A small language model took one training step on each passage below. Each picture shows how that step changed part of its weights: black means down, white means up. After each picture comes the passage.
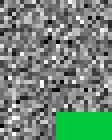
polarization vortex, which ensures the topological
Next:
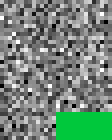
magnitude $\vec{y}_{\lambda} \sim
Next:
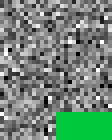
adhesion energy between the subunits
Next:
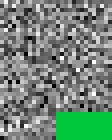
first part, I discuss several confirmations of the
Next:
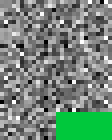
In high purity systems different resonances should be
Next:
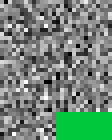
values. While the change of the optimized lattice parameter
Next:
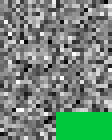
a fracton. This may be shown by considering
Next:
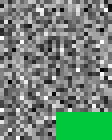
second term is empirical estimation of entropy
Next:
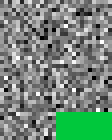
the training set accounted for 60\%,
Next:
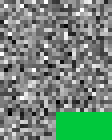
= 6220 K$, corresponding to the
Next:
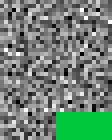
iteration. It includes the effect of dust emission
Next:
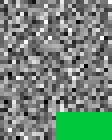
to the parts of nucleon spin projection,
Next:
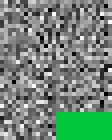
by a disposable pregnancy
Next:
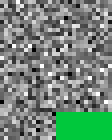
reduced maps. %This means that we have
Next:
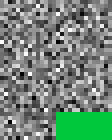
which shows that, unlike in the case of band
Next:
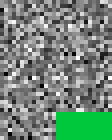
inferred from several pieces of evidence:
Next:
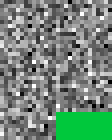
\abstract{The Galactic Center star
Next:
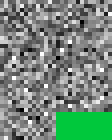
determined the $(v_b,z_b)$
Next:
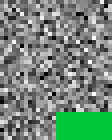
that one should consider custom predictors of size
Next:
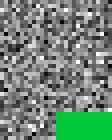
work the first author was supported by DAAD and
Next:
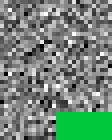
and careful way. To do this
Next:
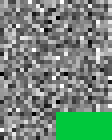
it comes to the location of the
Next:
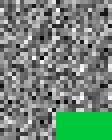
interchangeable mechanisms for toggling the
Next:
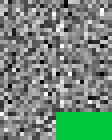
of oscillators from any given time up to
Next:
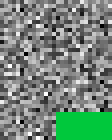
We choose the specific example of a design (Figure
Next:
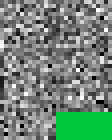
This suggests that (1) the current cosmological
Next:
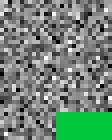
for this input data. One is the trivial
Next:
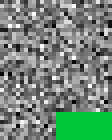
\textit{para}hydrogen state to
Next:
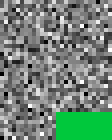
two mechanisms of scattering: due to deformation fields
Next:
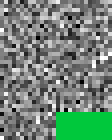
in terms of symmetry-generators $$
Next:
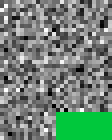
center interest of field theory, however, it was found
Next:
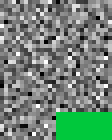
is shown in Fig.~\ref{fig2}. The
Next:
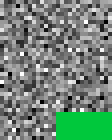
defect $\bm{\nu}^*$ is
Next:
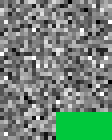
superposition based protocols require the use of
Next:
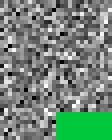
situations differing by as much as the presence of
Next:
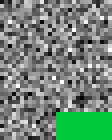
transformation, we can map the twisted partition
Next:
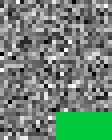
structure, comparing within-observation changes before
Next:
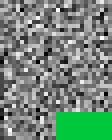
We exploit the fact that within massless
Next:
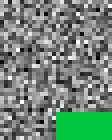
for World Scientific proceedings or
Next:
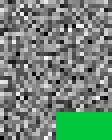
be important in modeling the SEDs of
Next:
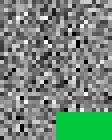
b)\cdot (D_ze^{-\frac
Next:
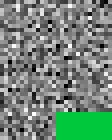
ALPs will convert back to photons for
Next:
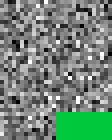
suggest that SNe in star clusters may
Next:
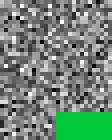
neutrino trajectory inside the Sun. We
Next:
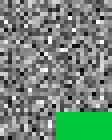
a smaller magnetic field. Notably, this approach
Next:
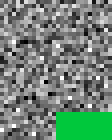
inputs, it is known that the noncoherent
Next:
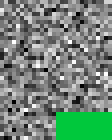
is the elliptic integral of the first
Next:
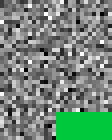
for \textit{ab initio} investigations
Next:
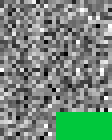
system and did not allow generalization to more
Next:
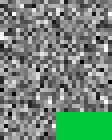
of the Russian Federation
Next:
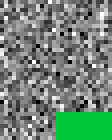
related to errors and missing information against parameters have
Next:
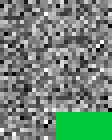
users along with the entropy of users per
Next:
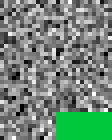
group charges and couple to the
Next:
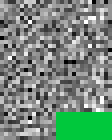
{\sffamily Tx}'s
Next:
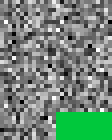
a single bridge class. An inert boundary
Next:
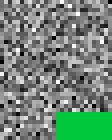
the beam. This is sharp contrast with the
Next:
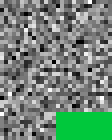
spectrum at 295\,K, and perform the same
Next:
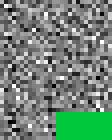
and Nottingham dataset are used for
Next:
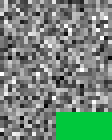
to the relatively low density of the intragroup
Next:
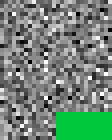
epithelium) would only modify
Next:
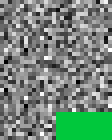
should be preferentially trapped within the
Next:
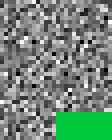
population for the nearest solution in the
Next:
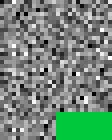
and Rick Van Kooten for
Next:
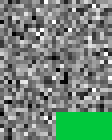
perform tests of Chiral Perturbation
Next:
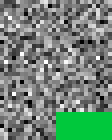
systems, they significantly impact the facilities' process
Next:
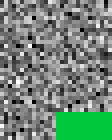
eigenvalues of the density operator for a single particle
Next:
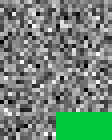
al. 2007; Fukazawa et
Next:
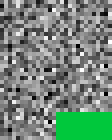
for a charge density without worrying about its
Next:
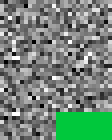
localization, anomaly phenomena are
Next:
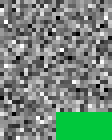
data} Households have often played
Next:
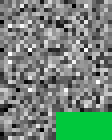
{} {\bibfield {journal} {\bibinfo
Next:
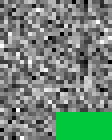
trivial and its properties can be well explained
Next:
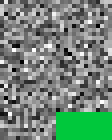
of the lightest, SM-like Higgs
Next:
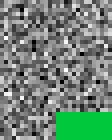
produced only in case this species can grow as a
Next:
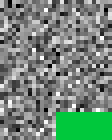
at $z=0$ from all the simulations to
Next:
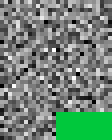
this charge whereas if $\delta \varepsilon > 0
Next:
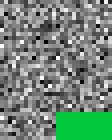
of a cosmological constant $\Lambda$ (dark
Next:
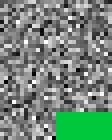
presence of outer noisy deviations, which
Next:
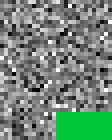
$F_1$ line only exists for
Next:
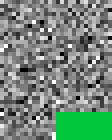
the simplicity of the model, no such
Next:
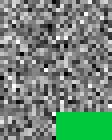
relatively light blue and grey blocks. Figure
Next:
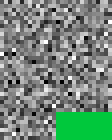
the first few terms of the partition function can be
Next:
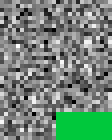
January and March of 2016,
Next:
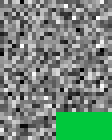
the time-of-flight measurement, 473
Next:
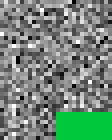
we adopt the SPE [2],
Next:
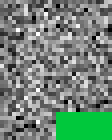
polylogarithms, one meets also
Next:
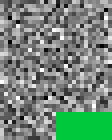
benefit. Because the reward model
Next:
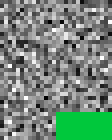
energy for different stages (or size) of the
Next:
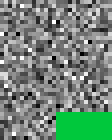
Sign and shift selection then gives $0$,
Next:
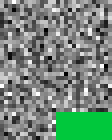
parameterization with $\tc = (3\cdot
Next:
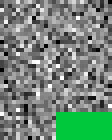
example where the stability interval restricted only
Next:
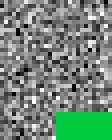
panels refer to P1 and P2,
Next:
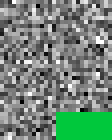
describing a reservoir. Applying
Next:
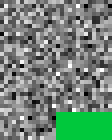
spatial and high spectral resolution allows us to measure physical properties
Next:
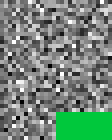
it saturates after a time that decreases with
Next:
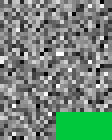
the core when the temperature ($T$) is
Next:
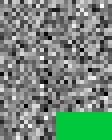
the accretion of a massive planet or
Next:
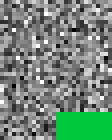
can share similar mineral assemblages
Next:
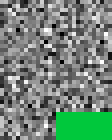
(Fig. S2). The magnetic ground state of
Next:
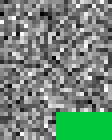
panels show zoom-in spectra around
